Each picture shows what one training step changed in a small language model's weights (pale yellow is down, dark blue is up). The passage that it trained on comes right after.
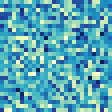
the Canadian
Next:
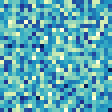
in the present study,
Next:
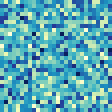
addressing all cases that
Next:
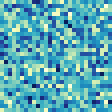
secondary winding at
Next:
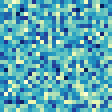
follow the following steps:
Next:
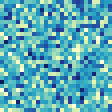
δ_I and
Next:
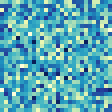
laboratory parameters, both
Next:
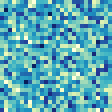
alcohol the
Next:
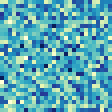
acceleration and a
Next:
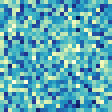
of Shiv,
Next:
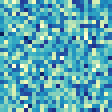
role in developing students'
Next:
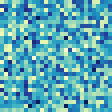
liver disease,
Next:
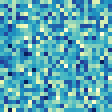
give the comparison of the
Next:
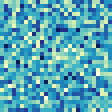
of b-values
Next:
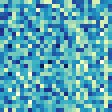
the total concentration of
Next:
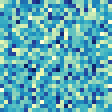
mode images, LOF
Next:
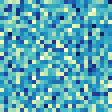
approaches, that would be
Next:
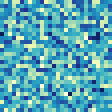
research of these following
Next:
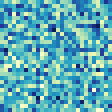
motivation. The
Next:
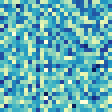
can help to perform
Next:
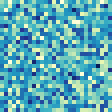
project monologue
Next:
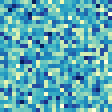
study is trying
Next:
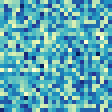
of the CAP and
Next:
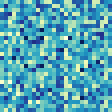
the primary source of information
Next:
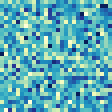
Without rule of
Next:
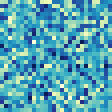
a significant public health
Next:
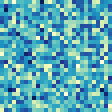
acting on the model
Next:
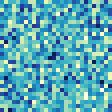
in 2014. The purpose
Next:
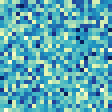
strategies used by the patients
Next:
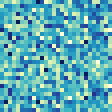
waste materials that might
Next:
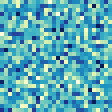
removal. The
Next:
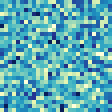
12. Summary
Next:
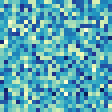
in the past
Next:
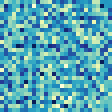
to enhance the association
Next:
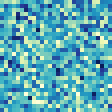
impression that it
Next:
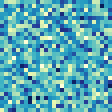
to get participants ideas
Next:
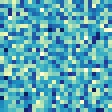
skills. Learning
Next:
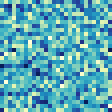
is mainly paid
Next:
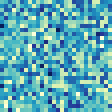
given at least 2 days
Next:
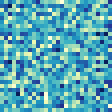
is occlusal
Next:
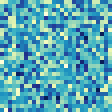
as the types of
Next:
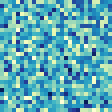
0, continuity of
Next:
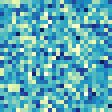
hours, at 48
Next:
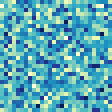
material B than for material
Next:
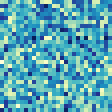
a significant impact across the
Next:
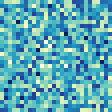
base for the use of
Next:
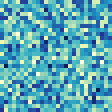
integration of DHH
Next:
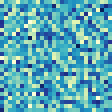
Amewugach &
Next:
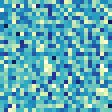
Cope with High
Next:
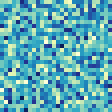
climate conditions, as in
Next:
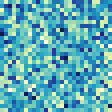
is listed together with
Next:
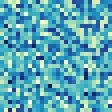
will reduce use of the
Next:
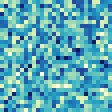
at Mimar
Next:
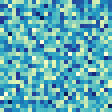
analyze and create a
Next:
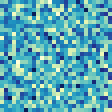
Sample LOD,
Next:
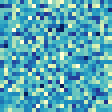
29 students scored
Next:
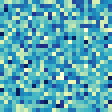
length representations were also
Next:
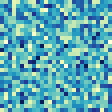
work presented in the paper
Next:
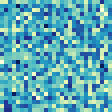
Ambon City as
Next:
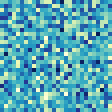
the transfer function model,
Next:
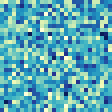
for the subsequent
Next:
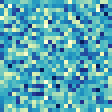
affecting germination
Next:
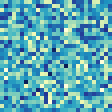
the system after the
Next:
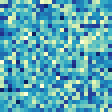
a forest, there
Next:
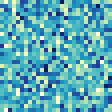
analysis of the company's
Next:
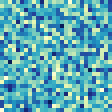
or minimize objective functions
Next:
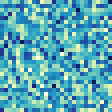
it was found that using
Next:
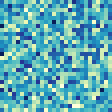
amongst bacteria
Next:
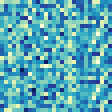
house full of different
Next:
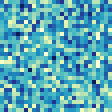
in this event, since
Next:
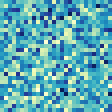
for hard and soft
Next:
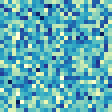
study of the image and
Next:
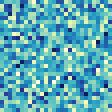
and troughs around
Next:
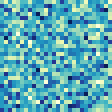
study [39] established
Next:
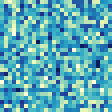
of this application can help
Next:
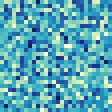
of loading conditions.
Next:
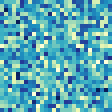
output power and slope
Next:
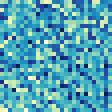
a coordinated water
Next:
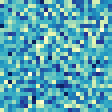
replacement of
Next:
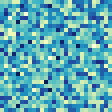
end up engaging in
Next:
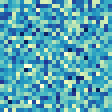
the action of mechanical
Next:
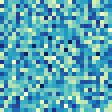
Shenzhen a
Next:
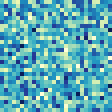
presented here could be
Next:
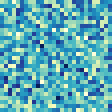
process. This study has
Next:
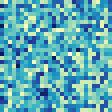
who later became a
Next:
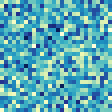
due to social distancing
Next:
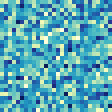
for (8): the
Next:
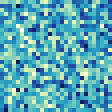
may offer a new approach
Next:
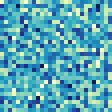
interpret this result as
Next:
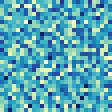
larger error bars.
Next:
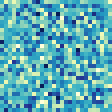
area detection Marion
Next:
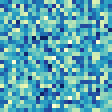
Steiner presented a
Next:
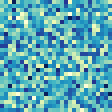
pads When the
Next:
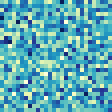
bio sensor devices
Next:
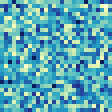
of the exterior
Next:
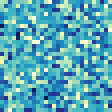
taking different shapes
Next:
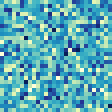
factor in d . The
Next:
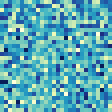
the independence and
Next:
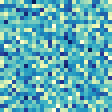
We also included data
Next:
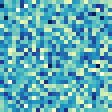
in turbid
